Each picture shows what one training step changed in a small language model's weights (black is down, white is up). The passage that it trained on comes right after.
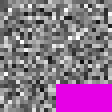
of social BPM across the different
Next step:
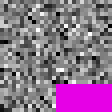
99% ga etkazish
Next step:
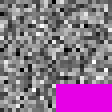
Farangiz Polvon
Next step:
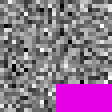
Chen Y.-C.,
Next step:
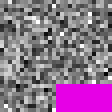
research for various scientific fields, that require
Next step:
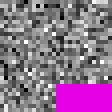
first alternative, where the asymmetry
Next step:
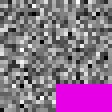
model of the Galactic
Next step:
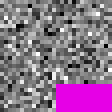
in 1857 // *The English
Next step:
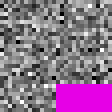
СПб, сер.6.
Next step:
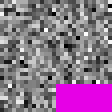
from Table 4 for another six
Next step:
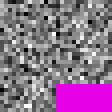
our study using parameters obtained from the
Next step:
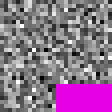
a relatively low-velocity jet
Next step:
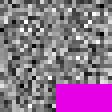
a confirmation prompt to the
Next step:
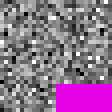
carbon nanostructure may
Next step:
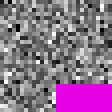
between 'natura' and
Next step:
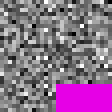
comunicação interativa das
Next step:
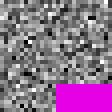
ricordiamo che i
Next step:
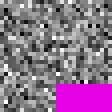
an engine and the times on condition for
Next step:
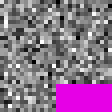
the help of passing sutures which
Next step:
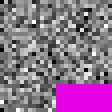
“Evolutionary Computation:
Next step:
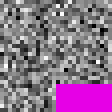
high speed railway. In
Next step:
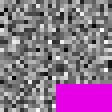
description for line drawings and
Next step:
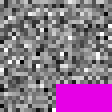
clear that any adult who tries to
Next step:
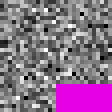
ds \sigma (s -
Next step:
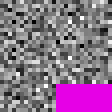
classificação, idade,
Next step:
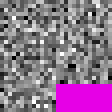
yil o‘tgach uning
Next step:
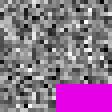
the different criteria in very different
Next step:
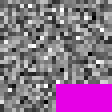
comunicação terapêutica para
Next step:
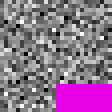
nombre suffisant de calculs
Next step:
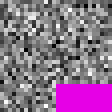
had a plan to build an outlet which
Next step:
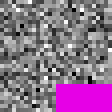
continued. The distillate was then
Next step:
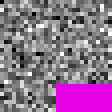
total number $N_{\rm exc}$
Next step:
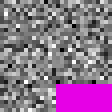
poético é de representatividade de
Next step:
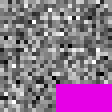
"Eurasian Bulletin
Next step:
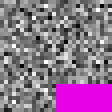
are suggested to improve the
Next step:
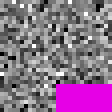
para a conscientização da
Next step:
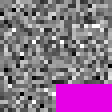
Transparency is required:
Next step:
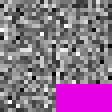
expressions in Kconfig are
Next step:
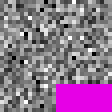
include production of cytokines
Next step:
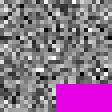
ng Pambansang Mataas
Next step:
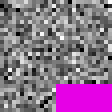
the polarization [8, 9]. In
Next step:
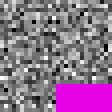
Joint Research Centre,
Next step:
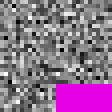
After applying the
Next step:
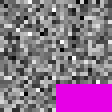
deviation values of compressive
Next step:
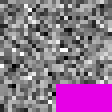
utiliza ferramentas de
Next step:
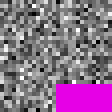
correcting for the Galactic and
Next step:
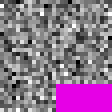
Proton-Proton Collisions at
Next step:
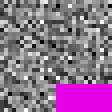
see that even with a perfect
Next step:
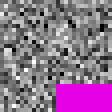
the star is separated into a shell
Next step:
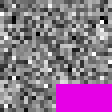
medium. The expressions for the velocity
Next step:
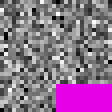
Hasil Tes Buta
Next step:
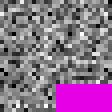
system operators of Albania
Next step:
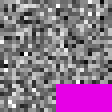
ride of this missmatch by
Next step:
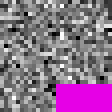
aulas de campo, sem
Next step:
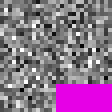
the prefilter nor the
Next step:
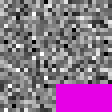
This is known, in the operator
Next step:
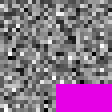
de «interpretación».
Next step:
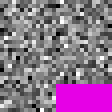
to the reactions that take place during
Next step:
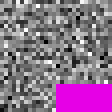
implies that additional force is necessary to
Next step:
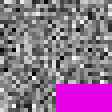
experiments on the electron-hole
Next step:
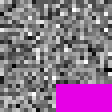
проявляют активность
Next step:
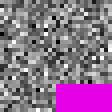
minute observation. The jerk
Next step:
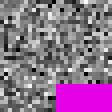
se agregó un quinto
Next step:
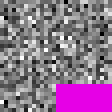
(elliptic curves), which have
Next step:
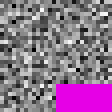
HC, Breu R
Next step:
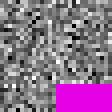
in a way that its integration over the
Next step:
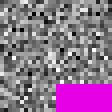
To obtain the final diagnosis result,
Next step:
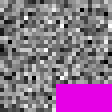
times points are unable to express all
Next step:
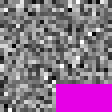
worth mentioning here that the
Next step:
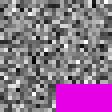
to the GRAVITY
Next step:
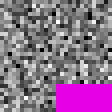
data - Version history of data
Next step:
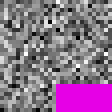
interpreta Billy Boyd.
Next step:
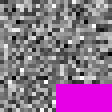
of the PES response function for
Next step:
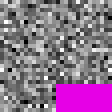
slaves, talented
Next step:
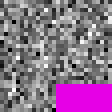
the suggested mechanisms for the
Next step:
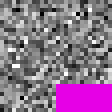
State Pedagogical University
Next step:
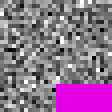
на працю шляхом
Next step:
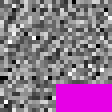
theoretical issues of behavioral
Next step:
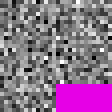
direction is fixed either to
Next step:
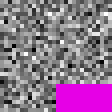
"Other trees",
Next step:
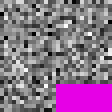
vFSC, Y ,
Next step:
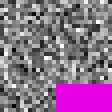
Depending on the specific compound and
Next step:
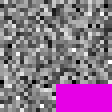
the PMTs and the
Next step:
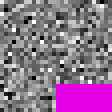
Dosen STMIK
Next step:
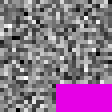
of Different Levels of
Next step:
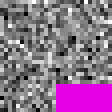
= Interest rate;
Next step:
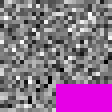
glossary and a list of countries
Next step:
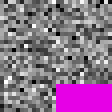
by classical RC4. Further
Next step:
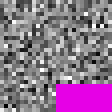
and expand the theoretical domain of
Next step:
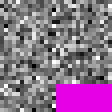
the $SO(8)$ invariant
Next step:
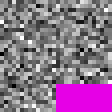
perlindungan indikasi
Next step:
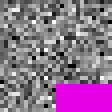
м, что, в конечном
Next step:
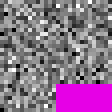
commercial platinum is
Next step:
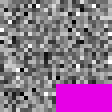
W.G. Bouwman,
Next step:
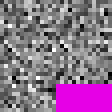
of AI exist in various fields. For
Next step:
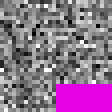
the structure are like local fields, while the
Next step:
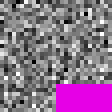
are indicated by a tilde above
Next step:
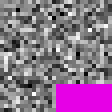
im Rahmen von
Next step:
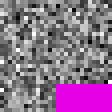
the cross-over mass could be
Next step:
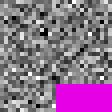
التي تصبح
